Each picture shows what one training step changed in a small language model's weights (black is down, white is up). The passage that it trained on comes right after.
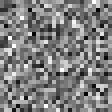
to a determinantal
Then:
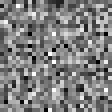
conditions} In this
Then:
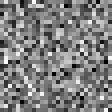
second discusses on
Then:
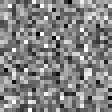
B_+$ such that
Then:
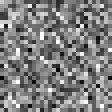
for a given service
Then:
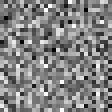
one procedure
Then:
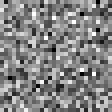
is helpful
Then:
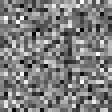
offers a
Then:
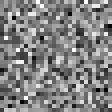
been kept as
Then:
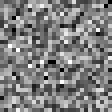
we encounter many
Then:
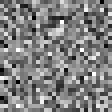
recovery from
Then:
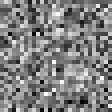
of the seismic
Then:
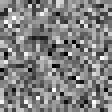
a constant, the
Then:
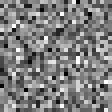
t \leq T}
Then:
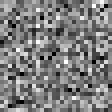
allows to
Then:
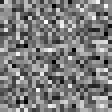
months of
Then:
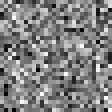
optimal patient
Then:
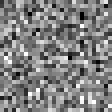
is not closed in
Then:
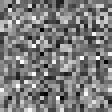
that there is some fixed
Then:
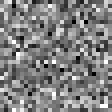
They are also
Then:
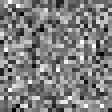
exists no empty
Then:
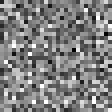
nothing but the
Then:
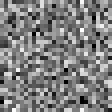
of the novel not
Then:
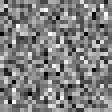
Focus Group
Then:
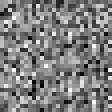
in which all the
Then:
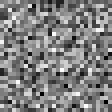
to represent the
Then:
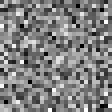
Main Theorem.
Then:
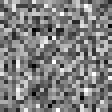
area, the
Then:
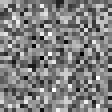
why all the
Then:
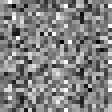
(i) Let
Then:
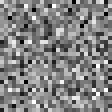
one day prior
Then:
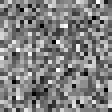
public places,
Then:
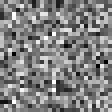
but the computational
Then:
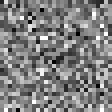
sensing data can
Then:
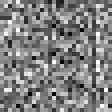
if the sequence is
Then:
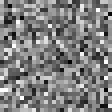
the subjects
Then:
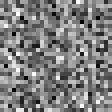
five treatments
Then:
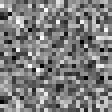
very critical
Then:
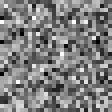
radius in
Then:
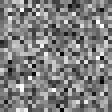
silencing of
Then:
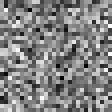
variate estimator
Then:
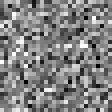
and often lead to
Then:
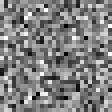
better specify their
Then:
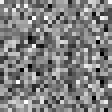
preforms are
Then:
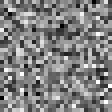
study examined
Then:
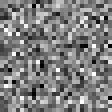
of all points in
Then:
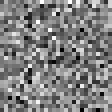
= uva =
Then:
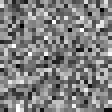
1 million
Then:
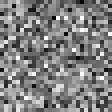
section~4, we
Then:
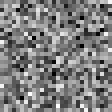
Uchil et
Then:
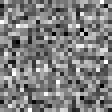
the SDGs
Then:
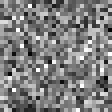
with the GUE
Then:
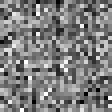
in machine
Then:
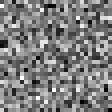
stages of the
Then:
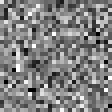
In this example, the
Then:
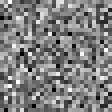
associative algebra with
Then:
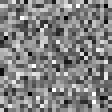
relationship between the
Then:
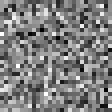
the cohomology
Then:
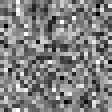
case, we can
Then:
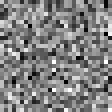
technology. The more
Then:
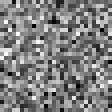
easily follows from
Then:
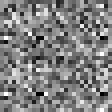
the micro
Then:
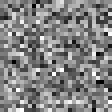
of order $n$
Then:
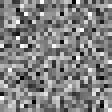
i \sum_i
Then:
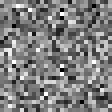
over $\bbC
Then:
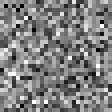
data sources into
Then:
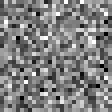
there exist integers
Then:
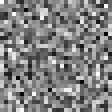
collection. The
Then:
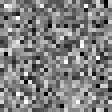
be an interesting
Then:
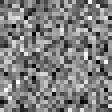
of the defining form
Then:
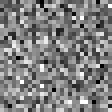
the solution time of model
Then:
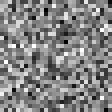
term here is
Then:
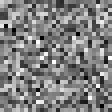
forces driving
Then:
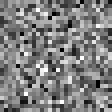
chose offline
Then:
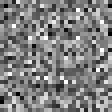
untreated control
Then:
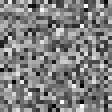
an example in which one
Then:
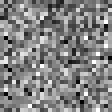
learning approaches have been
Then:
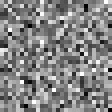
described in this
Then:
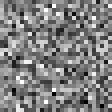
for the first time the
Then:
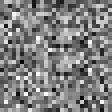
and drug
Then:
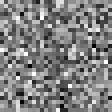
findings that
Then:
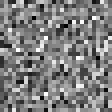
differential equations},}\
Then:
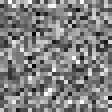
of such dilute
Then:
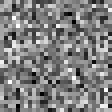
the RH is
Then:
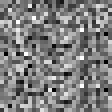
that, for smooth
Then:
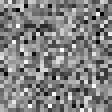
case of preordered
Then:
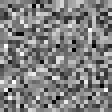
of fillers on
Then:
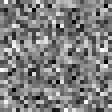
the histories
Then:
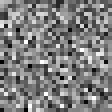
for fiber
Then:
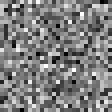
harking back
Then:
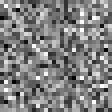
connected component of
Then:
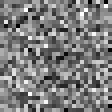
it would lose
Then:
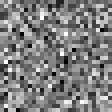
changes on a
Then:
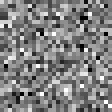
formulation of
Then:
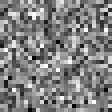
priors are found in
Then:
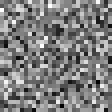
true random
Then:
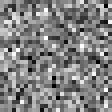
the error between
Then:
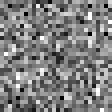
p_H of
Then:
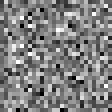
acting as a
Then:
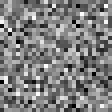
{\bf Theorem 4}.
